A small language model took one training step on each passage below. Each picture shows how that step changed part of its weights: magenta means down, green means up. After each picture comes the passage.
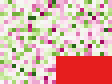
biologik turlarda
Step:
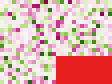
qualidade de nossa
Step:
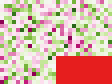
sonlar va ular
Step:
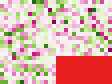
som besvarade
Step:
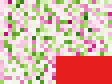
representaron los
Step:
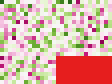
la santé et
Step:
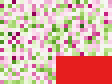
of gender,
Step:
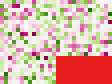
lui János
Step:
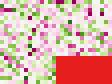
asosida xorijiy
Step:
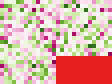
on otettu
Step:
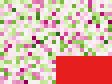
важное значение
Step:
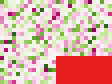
De las teorías
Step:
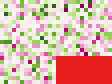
da alcune di
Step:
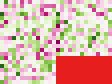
inscribe a un
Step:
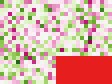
LAHAN DI
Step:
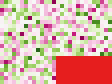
در سال
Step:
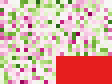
la détermination de
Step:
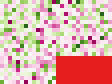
и подпольной
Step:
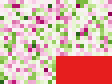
yapay zeka
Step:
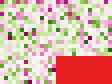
davlat organlari
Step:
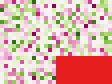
más fácil y
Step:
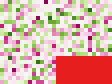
dan pemberian
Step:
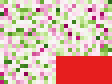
e os sintomas
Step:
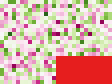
de invloed van
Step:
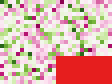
leg. DK &
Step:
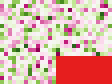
superior aos
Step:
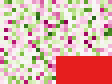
с умением
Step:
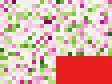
do gabinete/
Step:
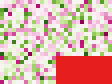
dan kepatuhan
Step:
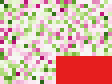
tipos diferentes de
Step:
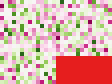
del paciente, la
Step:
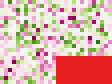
het vreemd
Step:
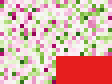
OFMG. A
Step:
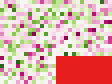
que o quadro
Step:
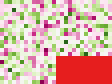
та економічної
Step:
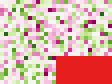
raya. Hal ini
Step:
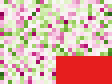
miaut um die
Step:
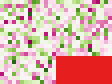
infrage. Das
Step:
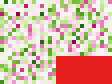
bu bolada ona
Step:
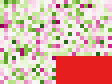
de alimentación
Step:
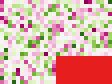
University, PhD
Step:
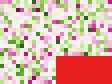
B. III:
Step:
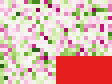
Conjunto de
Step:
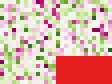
те или иные
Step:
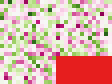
nafar ishchi
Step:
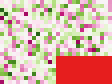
papkalarining bir
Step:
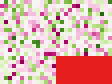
Аннотация В
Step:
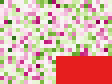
a la Estrategia
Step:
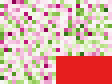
de l'ENO.
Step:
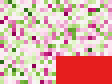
Inhalten der
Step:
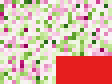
- + Una
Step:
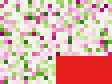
vositalar va
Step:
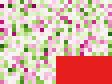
de la investigación en
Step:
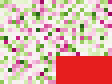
и внедрение
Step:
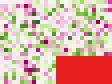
3 meses de
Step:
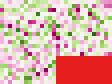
point of the
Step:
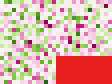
материалы для
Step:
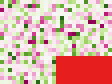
través de la
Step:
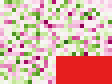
доверия к
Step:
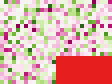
résoudre la
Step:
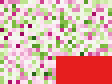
conducted at the
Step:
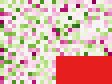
MD, head
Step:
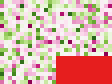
coinciden con
